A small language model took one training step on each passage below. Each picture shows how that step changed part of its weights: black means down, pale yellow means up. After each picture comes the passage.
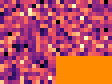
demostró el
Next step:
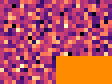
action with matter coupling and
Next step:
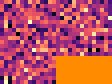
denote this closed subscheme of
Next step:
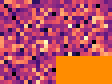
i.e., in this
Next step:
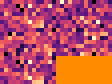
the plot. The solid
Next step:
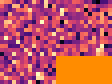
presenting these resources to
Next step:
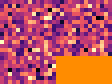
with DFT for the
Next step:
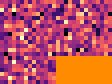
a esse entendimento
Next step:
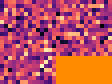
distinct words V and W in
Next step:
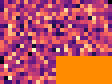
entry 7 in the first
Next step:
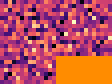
hybrid MPC
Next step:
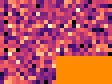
dois ramos, um
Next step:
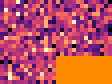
useful lemmas by using
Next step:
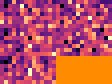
Kursus Sistem
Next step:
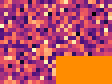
are willing to replace
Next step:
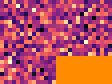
4. Белим
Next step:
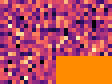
speckle pattern as a
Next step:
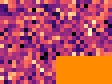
e_{0}$ for some
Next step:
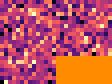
construction, this is the natural
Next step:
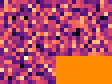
и пористый
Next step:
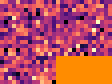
can be shown that maximization
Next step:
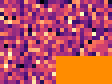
dimension $2$), we will
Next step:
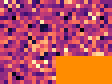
desired region. Although
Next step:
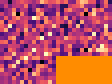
it was assumed to be a
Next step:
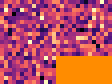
classical theory of the coherence
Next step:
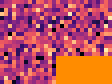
the filename and path
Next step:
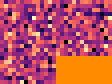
University, Kyoto
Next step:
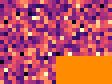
also believe to be
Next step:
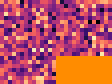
deduced from the theory of
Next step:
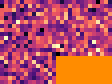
інструментом для
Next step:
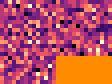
number can be obtained using either
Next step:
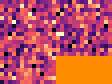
the same base change lift
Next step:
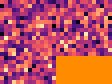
to reach top scores
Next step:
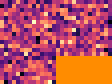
allows for the computation of constants
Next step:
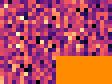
шу нарса
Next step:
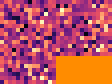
we may identify it with
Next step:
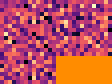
of the minimum value and
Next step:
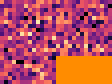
reduce the risk of
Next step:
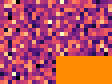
hamda shovqin va
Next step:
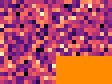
kompaniyalar yangi
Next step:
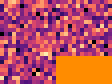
is based on PJM
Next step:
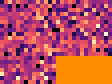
the last row in each matrix
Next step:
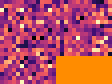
na utilização, não
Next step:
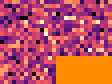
see that the vanishing properties
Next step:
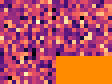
part of $M$. In
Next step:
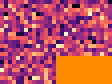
with the most general case and
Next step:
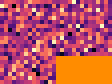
induced by sampling zeros
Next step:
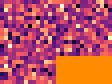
Materials Research,
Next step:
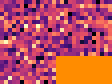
currently adopted distance).
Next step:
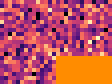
the Carroll group was introduced
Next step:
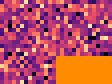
By simple calculus, $$
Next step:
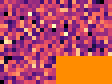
torsion-free quotients
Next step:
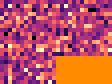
la legislazione
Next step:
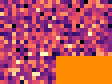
0}$ is well defined and
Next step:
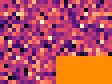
field $\varphi$ can be
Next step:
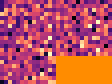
and instantaneous feedback
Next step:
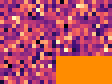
taqdim etadi.
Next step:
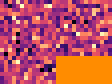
(including so called
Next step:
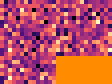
latentes do que
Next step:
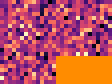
paytida organizmda
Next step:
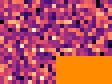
guruhi tomonidan
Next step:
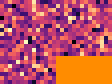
ihotalarni sinov
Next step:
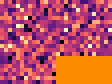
monofactorial que
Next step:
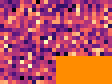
seguindo determinações
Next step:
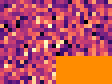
under the basic hypothesis we have
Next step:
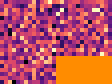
clinical trials and
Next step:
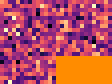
of parameters. It is shown
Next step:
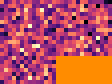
arrest, as well
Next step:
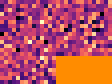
transmission des savoirs
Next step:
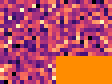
préservation de la
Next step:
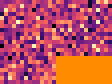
past. Further,
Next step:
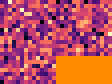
variables: Lipschitz
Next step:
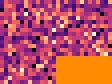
similar in spirit
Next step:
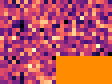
0$ then the assumption
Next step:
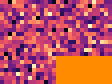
the 1-dimensional eigen
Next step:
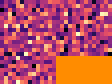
The universal truncating
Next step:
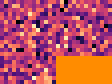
are all ultimately mixed
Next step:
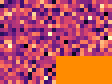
Worth polluted
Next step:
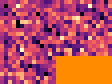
to generalize known results on
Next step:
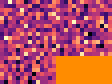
generalized Riemann integral (see
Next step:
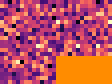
him. Players
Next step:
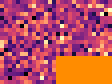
we have proved that there are
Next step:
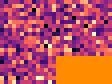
mama é considerado um
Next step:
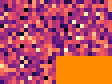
More precisely, the process
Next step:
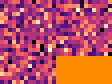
set linear algebra V with a
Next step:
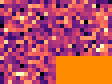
as would be consistent with it
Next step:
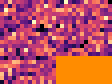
reflecting that first we
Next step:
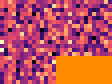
portata alla
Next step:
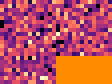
step according to a Markov chain
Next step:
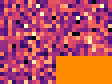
method and the American
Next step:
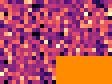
current astrophysical
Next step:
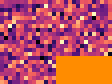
second stage refinement
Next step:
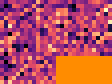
de la tesis de
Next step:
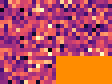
becomes transparent. The
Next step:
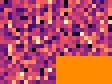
result of the interplay of
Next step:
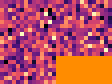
ayrim hududlarda
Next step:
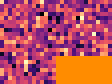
of extremely fast
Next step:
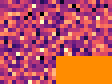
até ao fim do
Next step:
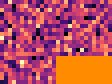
a intencionalidade, como
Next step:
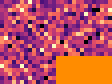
simplicity, we use a
